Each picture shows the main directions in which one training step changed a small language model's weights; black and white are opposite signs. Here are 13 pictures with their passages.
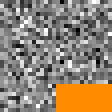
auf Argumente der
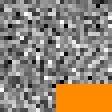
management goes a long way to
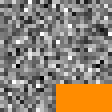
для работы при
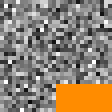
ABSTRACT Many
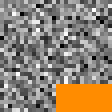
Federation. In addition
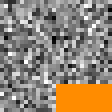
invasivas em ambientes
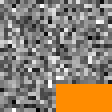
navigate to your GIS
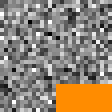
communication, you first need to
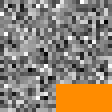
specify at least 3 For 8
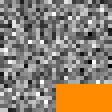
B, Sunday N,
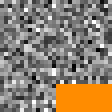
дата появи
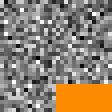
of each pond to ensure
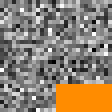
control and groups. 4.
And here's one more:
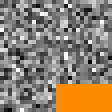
cotton swabs
